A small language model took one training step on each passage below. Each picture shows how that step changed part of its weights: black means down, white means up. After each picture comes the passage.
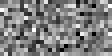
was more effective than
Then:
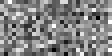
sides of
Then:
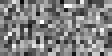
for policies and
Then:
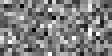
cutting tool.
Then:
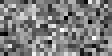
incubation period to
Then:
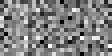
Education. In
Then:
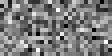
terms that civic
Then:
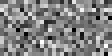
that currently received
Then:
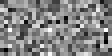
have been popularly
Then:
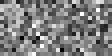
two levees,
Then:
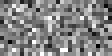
responsable y los
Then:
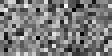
with probiotic)
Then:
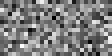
not widely
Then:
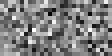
of foams
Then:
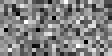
cancer depends
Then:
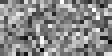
the Circular
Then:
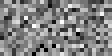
patients. These findings
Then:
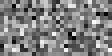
We studied eight
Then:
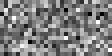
and designs of
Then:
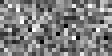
provide a natural
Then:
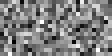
for applications in
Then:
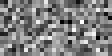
or to have long
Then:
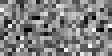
arose that 10
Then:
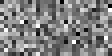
further optimization or
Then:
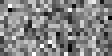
The nurse has
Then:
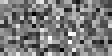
entire 3D
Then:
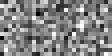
on many sites on
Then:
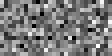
etc. are
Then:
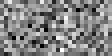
New Figure added
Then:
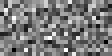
and how to support the
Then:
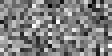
years, he was
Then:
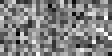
authority and
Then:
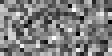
take advantage
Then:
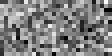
the gradual
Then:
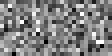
same user who
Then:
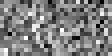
health. 1.
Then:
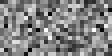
variable has a
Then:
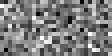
on the initial
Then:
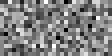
is thought to
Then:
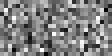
and children with a
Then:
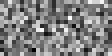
can be utilized
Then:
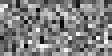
no significant relationship found.
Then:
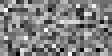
with age 40 years
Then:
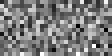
wishes to measure
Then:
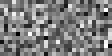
by technology and does not
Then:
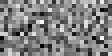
SSID and the
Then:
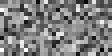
was reported that some
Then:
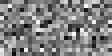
regarding students'
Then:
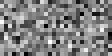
column) and
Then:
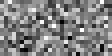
sector. Another
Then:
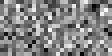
support [8]. The
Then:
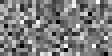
will be established at
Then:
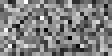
maximise or
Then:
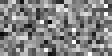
in only being able
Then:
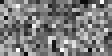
represent the load of
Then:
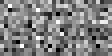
The fibers are
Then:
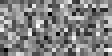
α 1 in
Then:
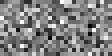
problem, numerous
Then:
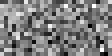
the mediating effect
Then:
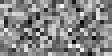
a second valve in
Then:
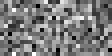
focus on mutually
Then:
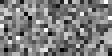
flow. Fig.
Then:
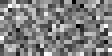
using this WR
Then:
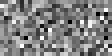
to promote trade
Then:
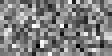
learning style first
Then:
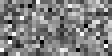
And ideas
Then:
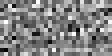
of accidents'
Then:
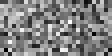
the principle
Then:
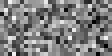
and b_d ,
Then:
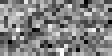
the unique
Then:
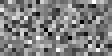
layer is used
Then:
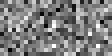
Fig. 4 shows
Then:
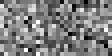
average shear
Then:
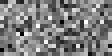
current economic changes. The
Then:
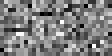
Contrary to
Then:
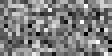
A molecular
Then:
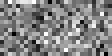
standard data asset
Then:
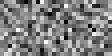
Unicode by
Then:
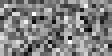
terminated by
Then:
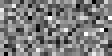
= m \times
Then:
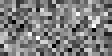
their chronic
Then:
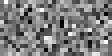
1 – conformity
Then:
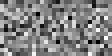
land and resource
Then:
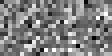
topological changes are some
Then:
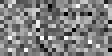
useful task
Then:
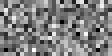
and its reflection
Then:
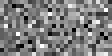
S$$ A growth rate
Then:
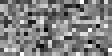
"Some useful
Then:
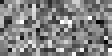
resources that help researchers
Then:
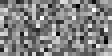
exchange rate and
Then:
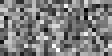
rewritten as
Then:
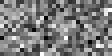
space of social relations
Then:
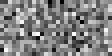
data, dyes
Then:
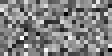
that whether they
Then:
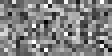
is foreseen
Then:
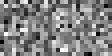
reflection, and
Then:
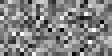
steroids on
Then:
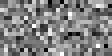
were studied. A
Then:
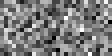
best performances in
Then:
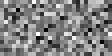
to disempower
